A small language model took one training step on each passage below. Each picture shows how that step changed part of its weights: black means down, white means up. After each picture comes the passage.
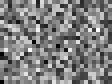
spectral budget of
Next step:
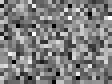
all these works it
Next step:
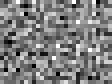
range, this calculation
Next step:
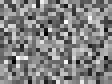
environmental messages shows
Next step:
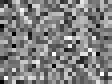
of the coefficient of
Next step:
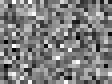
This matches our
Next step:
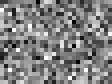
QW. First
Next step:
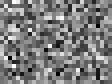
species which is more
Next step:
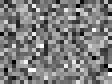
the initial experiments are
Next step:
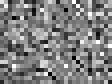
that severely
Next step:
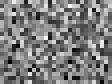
and skills, analytical
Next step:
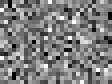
for S1 and
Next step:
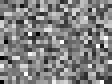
skull of small
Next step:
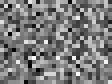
many researchers in this
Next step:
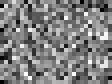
with section of
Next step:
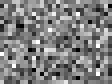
occurs at field values
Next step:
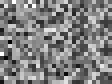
From the analysis of
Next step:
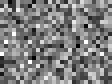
is $\alpha =
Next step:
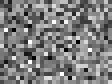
at $n =
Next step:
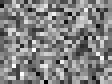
to align with the
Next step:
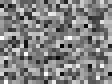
are removed. This
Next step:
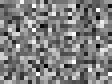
be interesting to compare
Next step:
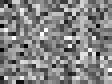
of the virtual
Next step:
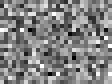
done to restore
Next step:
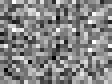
¹ The
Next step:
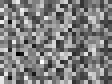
solutions of the null
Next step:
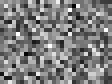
progression in one
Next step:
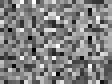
therefore, it must
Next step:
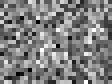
carried out in an
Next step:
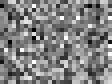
have reduced the port
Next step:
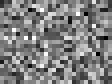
to Scientific,
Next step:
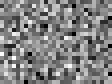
be compared with the
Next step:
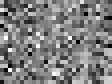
\\ \midrule
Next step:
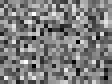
used as the
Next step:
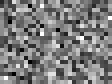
complete results for the
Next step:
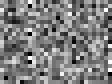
Let $N$
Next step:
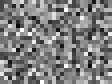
concerns only a small
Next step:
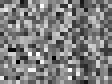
modeling. Journal of
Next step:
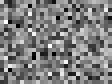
these respective energies is
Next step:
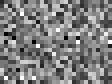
affects the upper
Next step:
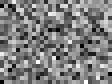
are included as an
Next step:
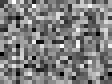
have a most marked
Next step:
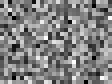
and is crucial to
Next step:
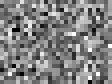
be able to develop
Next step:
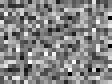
correction is positive.
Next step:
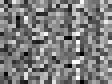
a reduction in
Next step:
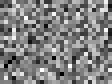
build from the classical
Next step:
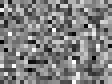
is governed by
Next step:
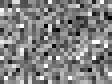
PCa and
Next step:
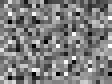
basis described above produced
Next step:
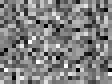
discusses the implications
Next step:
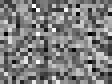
the graph vertex
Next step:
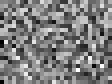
preparedness of the
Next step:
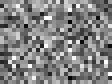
that in turn change
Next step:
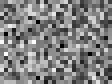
acknowledges support
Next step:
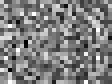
pairing. This
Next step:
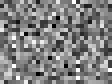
we train the network
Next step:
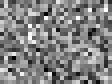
performing matrix
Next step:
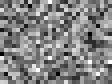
for removal of
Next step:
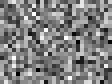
give a precise
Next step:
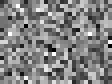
in higher education
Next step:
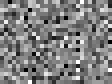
the paper. In
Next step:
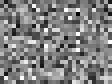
the selection of the
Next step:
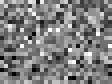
Other attractive
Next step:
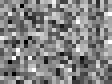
manner. This results
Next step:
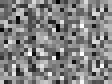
2, three
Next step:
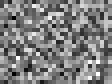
has to be
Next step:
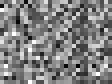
with dissipation and
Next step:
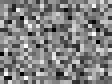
kind of geometries
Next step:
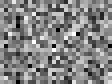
a tendency to
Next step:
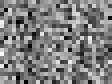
one possibility for such
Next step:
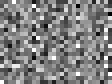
offer the data
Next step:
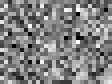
representation for solutions of
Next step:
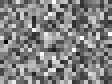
files, including a
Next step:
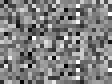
the bacterial film
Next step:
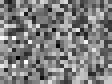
energy density via
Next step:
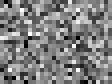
of events. We
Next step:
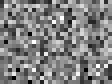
$\Lambda$ has
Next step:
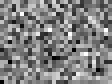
positivity of
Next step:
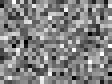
have to face.
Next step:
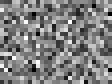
cosmological N-body
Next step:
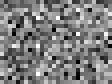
very small quantities of
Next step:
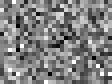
a strong relationship with
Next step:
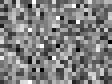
The fifth
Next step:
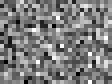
we see here that
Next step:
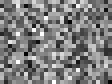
result in terms of
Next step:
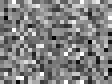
Zn had their
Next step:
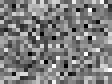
ultimately the number
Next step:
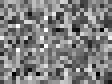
discovered and/or
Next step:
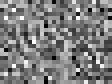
inflaton background
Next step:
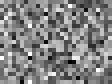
symbolic and connectionist
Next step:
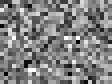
of each controlling
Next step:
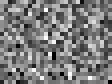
or $m$
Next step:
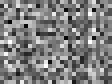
ordered phases
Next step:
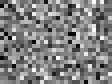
are reported at the
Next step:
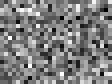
BER performances
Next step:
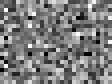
inductive MV
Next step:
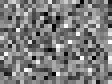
'Do you
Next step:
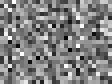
his or her research
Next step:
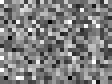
These Corporate
